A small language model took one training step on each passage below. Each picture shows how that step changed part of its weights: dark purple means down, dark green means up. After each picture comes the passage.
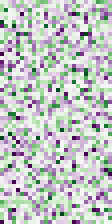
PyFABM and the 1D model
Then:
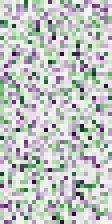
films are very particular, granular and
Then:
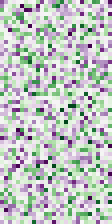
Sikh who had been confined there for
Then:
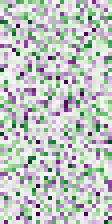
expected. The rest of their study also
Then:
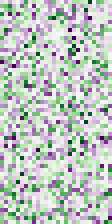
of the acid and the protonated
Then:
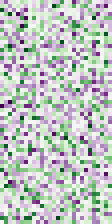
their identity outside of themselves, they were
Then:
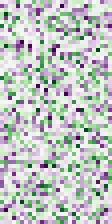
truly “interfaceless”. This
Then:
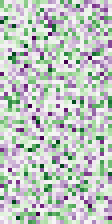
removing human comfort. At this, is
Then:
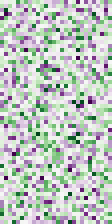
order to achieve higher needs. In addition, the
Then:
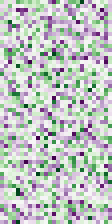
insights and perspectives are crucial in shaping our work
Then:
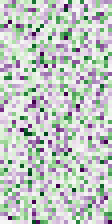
to an extreme corporeal precarity,
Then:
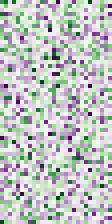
colour, odour, taste and
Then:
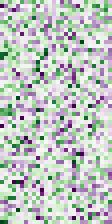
of either scaling up one central approach, as
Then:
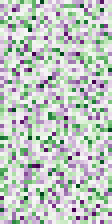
of wind turbines generators using impedance
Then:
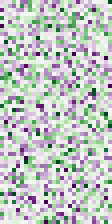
these, many flavours exist, necessitating
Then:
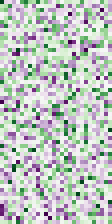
transportation systems (ITS)*. Available at
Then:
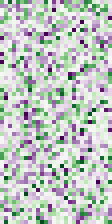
that’s only set to get worse.”
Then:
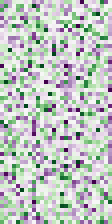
Babele*. Pardo,
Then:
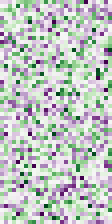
The latter should be subject to positive obligations aimed at
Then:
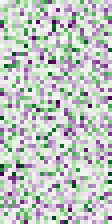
Corroborating this, from January to
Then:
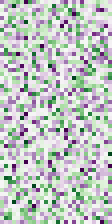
activity was to identify the common elements to all the
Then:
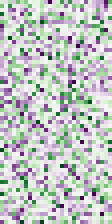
individual reproductive choices. This article critically
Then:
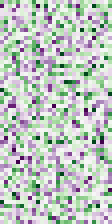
inverse to the theory. This can be caused
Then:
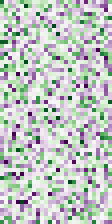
challenges need to be addressed - Improving technology adoption
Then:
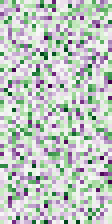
to be strongly beneficial both for retention of patients
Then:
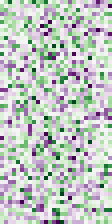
1270 °C and in equilibrium with
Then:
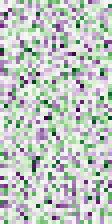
An ES measurement with gate terminal stress
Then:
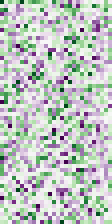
rate of 18 percent month over month, with those
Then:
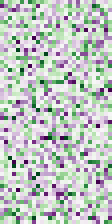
of the accessibility dimension has a total score of
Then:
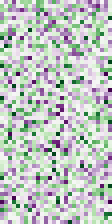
School Library Journals School
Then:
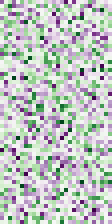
tension between liquids, and possess several biological activities
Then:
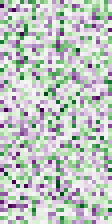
of the metal structures and the degree of
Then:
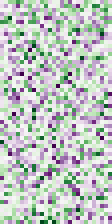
the sample was calculated as moisture lost. For protein
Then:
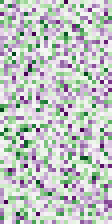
support tourism, with villagers being trained
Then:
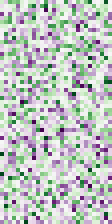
a comparable level to that of the mild
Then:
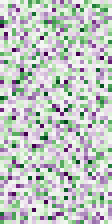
by following assay namely DPPH free radical
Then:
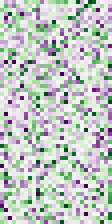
Lindblad, SLV
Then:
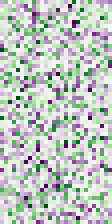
shows the process of narrowing the circle of
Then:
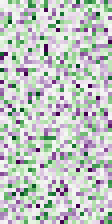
a periodic measure of business success for the
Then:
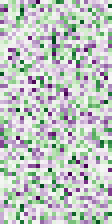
France. Les faunes de
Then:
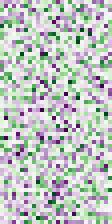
dressing, PC entails the immediate
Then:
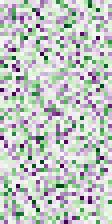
(2ml) of normal hexane were
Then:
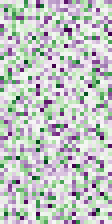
novel, whenever the animals seek the
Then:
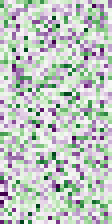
extraction. Basic theory for the extraction process and
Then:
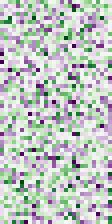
the subconjunctival tissue,
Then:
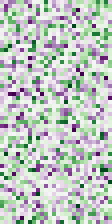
the order 5 we can write:
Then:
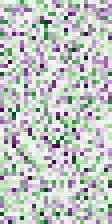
regulations and procedures when fulfilling tax obligations.
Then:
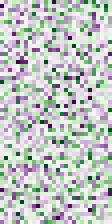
and to further strengthen cooperation in traditional areas, including
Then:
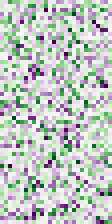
a determinant of the relationships between conditioning
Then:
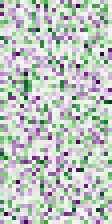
in particular, travels via the jugular
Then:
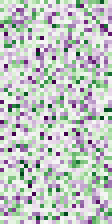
UGV starts and ends its movement
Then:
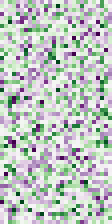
3. Quality of service - a.
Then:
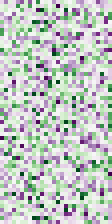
Concentration of TAFGOR
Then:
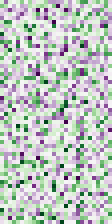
Ajman University, Ajman,
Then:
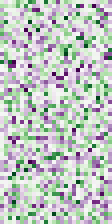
The theoretical basis for the study is the
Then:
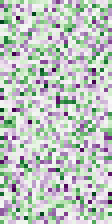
which will lead to more complexity of the game
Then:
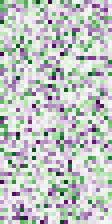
errors when measuring the original voltage. In contrast,
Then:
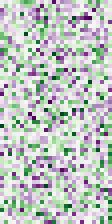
Superparamagnetic Iron Oxide NP
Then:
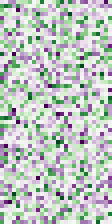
Education Resource Information Centre [ERIC ED
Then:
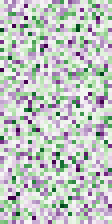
critical: as future teachers, insufficient mastery
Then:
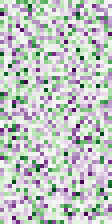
study, about 240 phytochemicals from
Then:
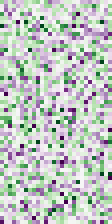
The initial recoloring procedure used the black and
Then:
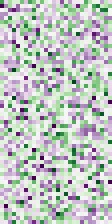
of gravity changes, its spiritual power
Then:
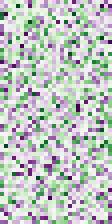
of hydrolysis of carboxylic acid
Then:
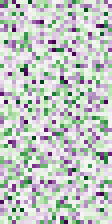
*N. leisleri*, Pn
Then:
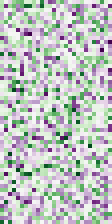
paper seeks to extend previous results to wideband
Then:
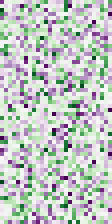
milk product, rice husks,
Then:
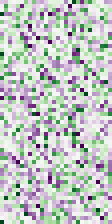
circus and screen arts in the development of
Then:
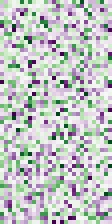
diverse foreign cuisines and distinctive
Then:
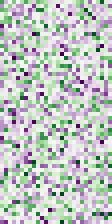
agonists (e.g., stimulation
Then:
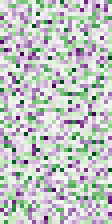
approaches. This is because physio-chemical
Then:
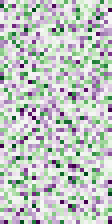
who showed that the total chlorophyll content
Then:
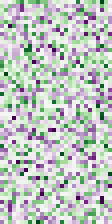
content (TPC) was determined by using
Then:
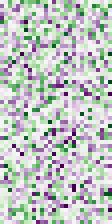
by a result count and an offset. A
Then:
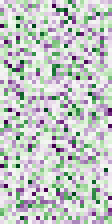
order to recommend various steps to improve User's
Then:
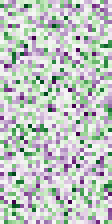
purpose of this stage is to give an active,
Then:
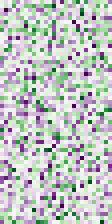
them to test the planned procedures in practice and thus
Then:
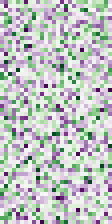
Creative Industries, including the
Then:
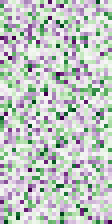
a diaphragm. The
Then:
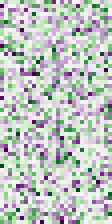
and has a high resistance. From the project circuit
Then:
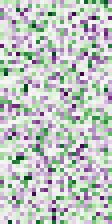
analysis systems. B) For Androd
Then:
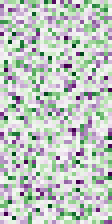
and if the vowel was found at a
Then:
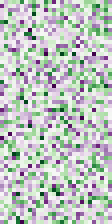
and detection parameters in Figure 6 are valued at
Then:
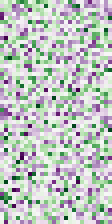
items as well as clear differences between populations. Of
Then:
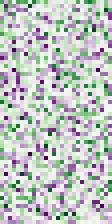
effect on the change in the deformation mechanism of the
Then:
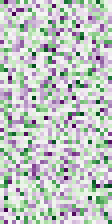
N = 156 individuals and 789 observations.
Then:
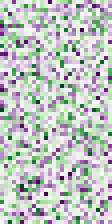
philosophical point of view, the synergy of
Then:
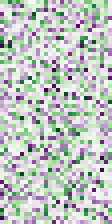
as profound for A/D converters as
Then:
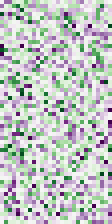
We employed a mouse premetastatic
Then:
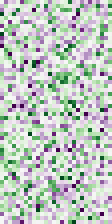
The conidial wall consists of an outer
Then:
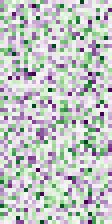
cysteine (NAC) is an
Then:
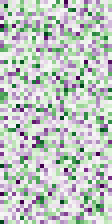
from the output (or doing the right
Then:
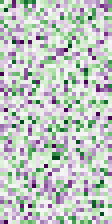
system. 22 This system helps reduce manual
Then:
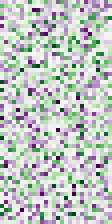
Acknowledgments It is my
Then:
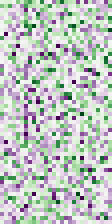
development. Future Researchers. Future research
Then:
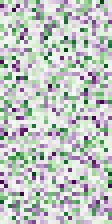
(DEM) of target areas of the
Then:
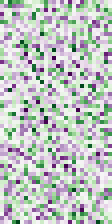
as a whole rather than partial and to find the
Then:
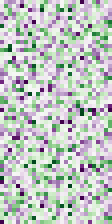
the autocatalytic oxidation of
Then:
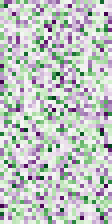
US Census Bureau December 2, 2021
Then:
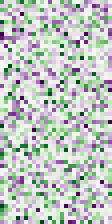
lower earth orbit (LEO), limited reliability
